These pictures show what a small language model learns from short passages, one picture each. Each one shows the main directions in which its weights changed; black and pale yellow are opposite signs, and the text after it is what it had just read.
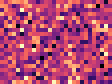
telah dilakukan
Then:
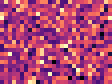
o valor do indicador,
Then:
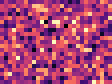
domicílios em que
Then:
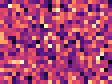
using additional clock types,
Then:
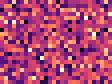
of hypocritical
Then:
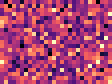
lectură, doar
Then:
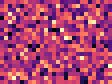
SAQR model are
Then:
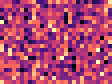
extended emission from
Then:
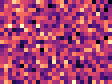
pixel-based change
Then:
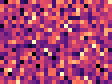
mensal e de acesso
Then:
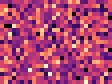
in medical students. Though
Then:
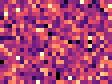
context of a dynamic errors
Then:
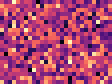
of Physiology,
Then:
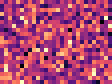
Disclosure of
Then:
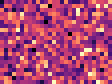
the role of the physics
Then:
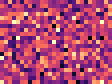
proves that the change in the
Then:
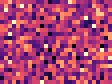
fourth term shifts this
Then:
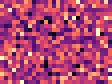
and soil washes. It
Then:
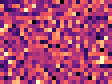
resultados obtenidos
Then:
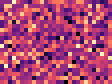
Kadrlar siyosati
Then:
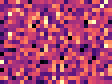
SERBILUZ /
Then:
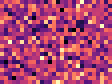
the house has been
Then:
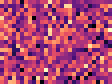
2 тритикале
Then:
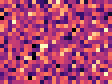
equivalent to the
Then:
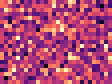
renowned for media
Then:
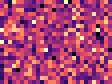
triglyceride and
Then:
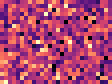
based on a Minimum
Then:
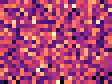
a practically available
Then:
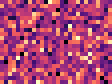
operasional dan
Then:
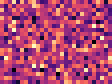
assessment, more than
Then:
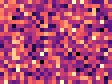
os de hoje, e
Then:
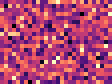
for the high and the low mass
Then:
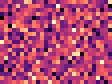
de personalitate
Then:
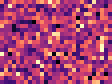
Tymoshyk, M.
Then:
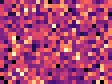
shown in Fig. 1 are
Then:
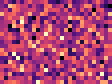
network using NOMA
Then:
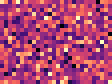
the influence of the content
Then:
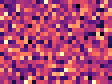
members. The founder of
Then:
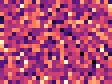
DistilBERT 60
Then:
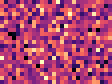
within a certain range for different
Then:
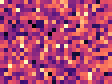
altering accounting
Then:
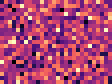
columns, which
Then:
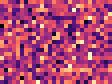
distance. Therefore the
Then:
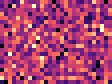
Theory Comput.*
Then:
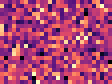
de São Paulo.
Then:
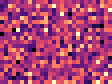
case of unwanted
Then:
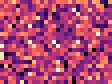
Sharing Jerusalem
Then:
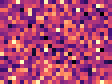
and men (New
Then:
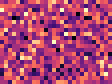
salas de aula
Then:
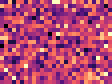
and the time average by
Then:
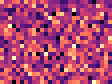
anisotropy field
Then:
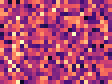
: [ { "Server
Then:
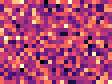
physics of leptonic
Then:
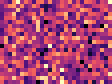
input APP content
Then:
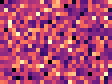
surface is complicated, the
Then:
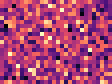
(16bit), which we used
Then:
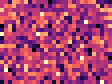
of choice has several
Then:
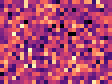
clouds and hazes
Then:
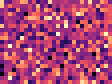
LH model, the possible
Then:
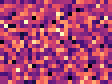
only sign up to receive
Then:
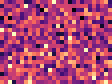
also be imaginary for
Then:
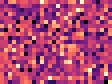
the Standard Model
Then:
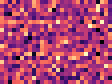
the condition. Professor
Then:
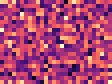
as constituents that are
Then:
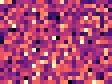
idealización de la
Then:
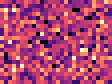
for Stanford et al.
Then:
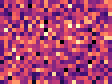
entre ellas y las formas
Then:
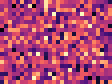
mag and photometric
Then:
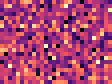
British Postal
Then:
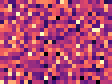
George's Medical
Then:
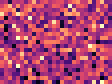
файлів у
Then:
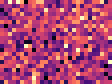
sizga yoqdi?
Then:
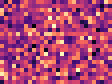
through PHC visits,
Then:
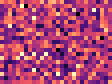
the $B=0$ case
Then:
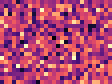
one of the suggestions from
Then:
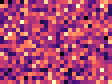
remained unaccepted at
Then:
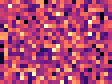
other environments. We
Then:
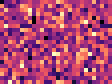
(Halz et al.,
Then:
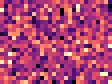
5.1% of prevalence
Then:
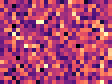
failed to answer
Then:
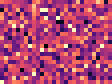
a connected entanglement
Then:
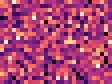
take the form of a standard
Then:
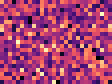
a broad range of
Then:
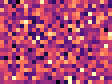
the network presented in
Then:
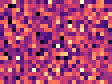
the diagnosis is only
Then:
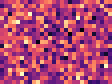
suggestion est celle
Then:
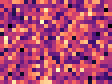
op de consolidatie
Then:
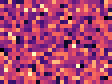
that presents as a white,
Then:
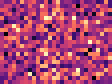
this purpose,
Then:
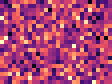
floor designs,
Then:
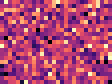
and the Natural Sciences
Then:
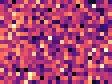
text. 4 See the
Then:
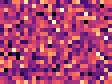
isbotini topgan.
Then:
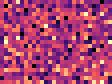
nature of short-range
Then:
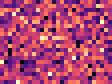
company, safe
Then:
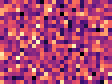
the perturbations, but not
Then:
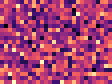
из общего
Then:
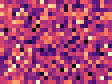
diffraction structure. The
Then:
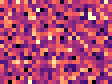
theory essentially
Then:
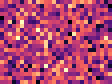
quantitativo de
